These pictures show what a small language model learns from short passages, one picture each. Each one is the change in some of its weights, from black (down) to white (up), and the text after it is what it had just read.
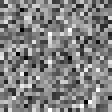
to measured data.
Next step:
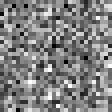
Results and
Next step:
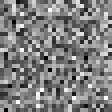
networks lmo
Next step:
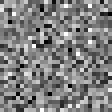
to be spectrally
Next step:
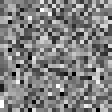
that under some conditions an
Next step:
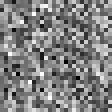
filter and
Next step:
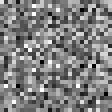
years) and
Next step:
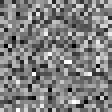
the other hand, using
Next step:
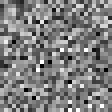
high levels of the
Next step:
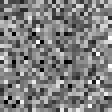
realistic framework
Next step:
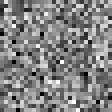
result is exact.
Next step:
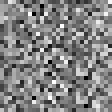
this relation is
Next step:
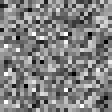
suggestion, and
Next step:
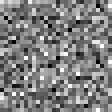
The notation used above
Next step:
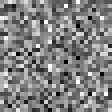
has started. The
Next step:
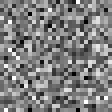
apply, such as
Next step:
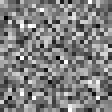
in arithmetic
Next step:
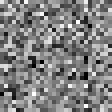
and coordination of
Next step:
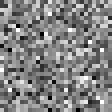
is performed at such
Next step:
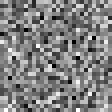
analysis identifies significant
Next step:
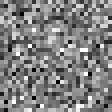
excluding the
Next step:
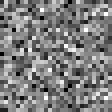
face mask
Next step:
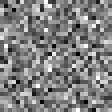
is structurally
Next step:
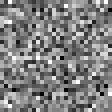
the mood of
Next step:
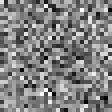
predictions have been compared
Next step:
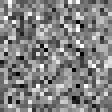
27 female
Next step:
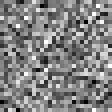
we can savely
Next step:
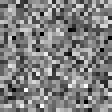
network and computational
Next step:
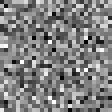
of her time,
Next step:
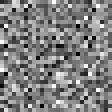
} \author{
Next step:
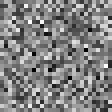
decline in the
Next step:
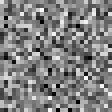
soft core
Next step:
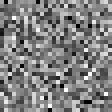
possible to write
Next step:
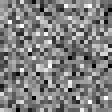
hammer is
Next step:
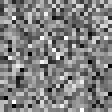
unlikely that
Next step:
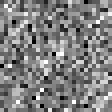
temperatures beneath
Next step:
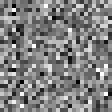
transition induced by
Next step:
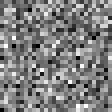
outcomes in
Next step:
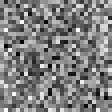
stars exhibit
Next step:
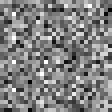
how hard they
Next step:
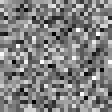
Data were collected
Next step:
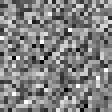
reason to consider
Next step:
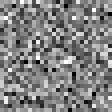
the U.S.
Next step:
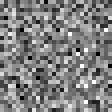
been recorded in
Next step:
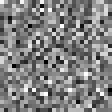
the alignment
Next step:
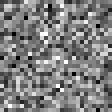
size $k$, during
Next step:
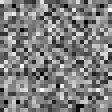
services Category
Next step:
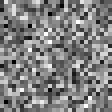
rather than a
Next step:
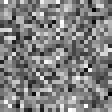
point *around*
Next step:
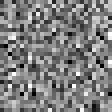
the upper
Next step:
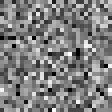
the disformal
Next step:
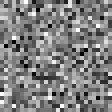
Low concentration
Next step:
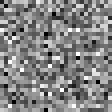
of Physics,
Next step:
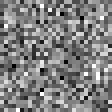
transgression for
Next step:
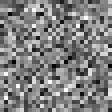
action. In
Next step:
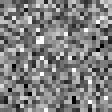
binder systems.
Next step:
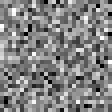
The authors would
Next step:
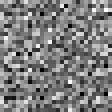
has then been calculated
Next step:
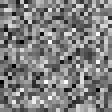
measured using a
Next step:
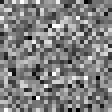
gain of the
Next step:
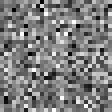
At the critical
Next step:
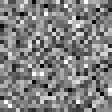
the master
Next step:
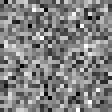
to the adaptive
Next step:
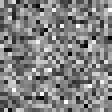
patient care
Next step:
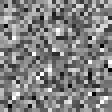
once even if they
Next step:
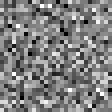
span the same
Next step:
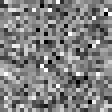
Morris are
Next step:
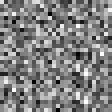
public security and
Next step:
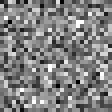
served as a
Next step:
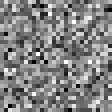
while PCA2
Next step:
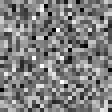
conjectured that
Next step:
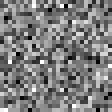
system becomes
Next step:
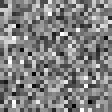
is in agreement
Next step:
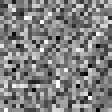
notable point of the
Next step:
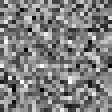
to articulate
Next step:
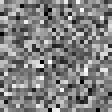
construction of a
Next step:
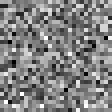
were chosen.
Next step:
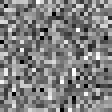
of youth and
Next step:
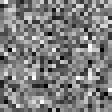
focused by an
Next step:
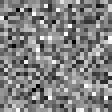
ROC curve
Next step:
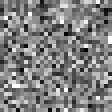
shift of the
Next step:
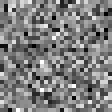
methanol and
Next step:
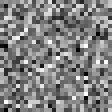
and indirect,
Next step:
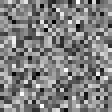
trust schemes
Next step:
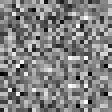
access to these,
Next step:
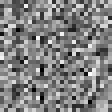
data analysis was performed
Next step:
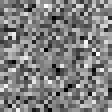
factor two. The
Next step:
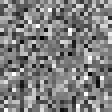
into bio-based
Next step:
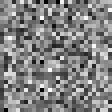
primers and the
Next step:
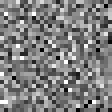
Instead of
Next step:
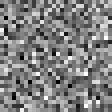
application has been
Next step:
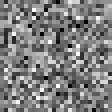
Maps and
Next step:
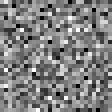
Four states,
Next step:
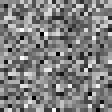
and for which the
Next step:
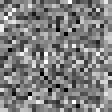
$v$ while
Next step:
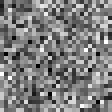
state exhibits
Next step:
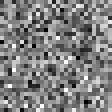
the person who
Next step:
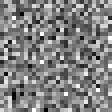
be consistent with
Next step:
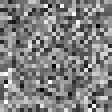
the symmetric result.
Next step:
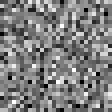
stopped at
